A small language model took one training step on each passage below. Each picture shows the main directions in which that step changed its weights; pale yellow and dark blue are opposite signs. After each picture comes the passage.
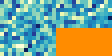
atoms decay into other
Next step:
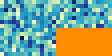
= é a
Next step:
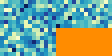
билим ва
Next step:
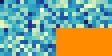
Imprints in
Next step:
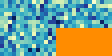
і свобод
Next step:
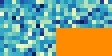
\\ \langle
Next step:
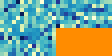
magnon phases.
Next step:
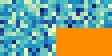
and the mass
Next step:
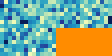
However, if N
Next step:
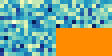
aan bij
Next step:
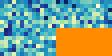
the clumps
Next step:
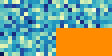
a gated
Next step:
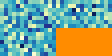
que tratassem
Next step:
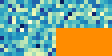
va tabiat
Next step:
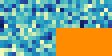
parent body
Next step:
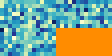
particular, given an
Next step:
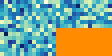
as longas
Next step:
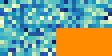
sonic environment and
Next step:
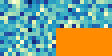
spectroscopic fit of
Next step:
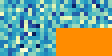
The histograms
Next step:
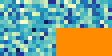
on massive black
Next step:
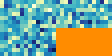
nm, which is
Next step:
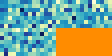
formação de
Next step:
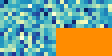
se tiene el
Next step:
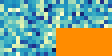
Sticher &
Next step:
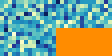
relation can be
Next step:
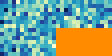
Any model that
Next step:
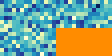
\sim Q
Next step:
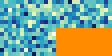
attributed to moment
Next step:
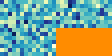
experiments with the
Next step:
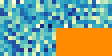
entre estes
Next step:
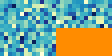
original author and source
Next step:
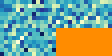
deux individus
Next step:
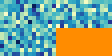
a imagem
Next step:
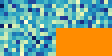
a educação
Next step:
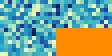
muestra que
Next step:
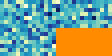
modification of the
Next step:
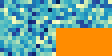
наук, доцент
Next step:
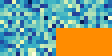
the one of the
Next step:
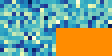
the other components of
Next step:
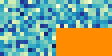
a window of
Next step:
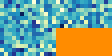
Ecology and
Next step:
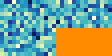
the velocity field in
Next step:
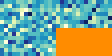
input profile 1000
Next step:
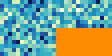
than those from the
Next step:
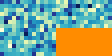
also Supplementary
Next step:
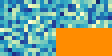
turismo a una
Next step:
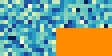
quality bilayer
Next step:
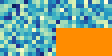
r \in
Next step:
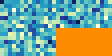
PCF is
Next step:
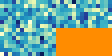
away from the
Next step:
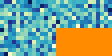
the size of the
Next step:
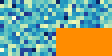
string here may be
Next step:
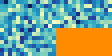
follow the conformity
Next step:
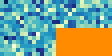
,for both
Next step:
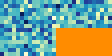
A lower colour
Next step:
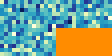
that instruments can
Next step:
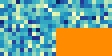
the periastron
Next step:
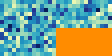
experimentation workflow
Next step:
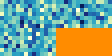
The bulk nature of
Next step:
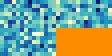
the hardware and
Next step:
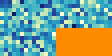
plate with high
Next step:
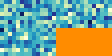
of the optical
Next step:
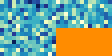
lines in the figure
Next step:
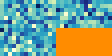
probabilities are
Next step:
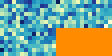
over the range of
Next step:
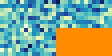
наук / Л.
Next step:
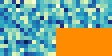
an uniform distribution
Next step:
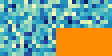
surface and close to
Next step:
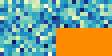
metric in the
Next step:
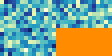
quantization of
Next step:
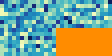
oplevert en
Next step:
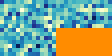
density matrix.
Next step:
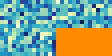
of the gamma
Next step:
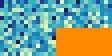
was fastest
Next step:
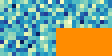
experiments and can be
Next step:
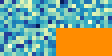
small non-zero
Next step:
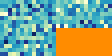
complexos na sua
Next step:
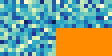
FCC phase as
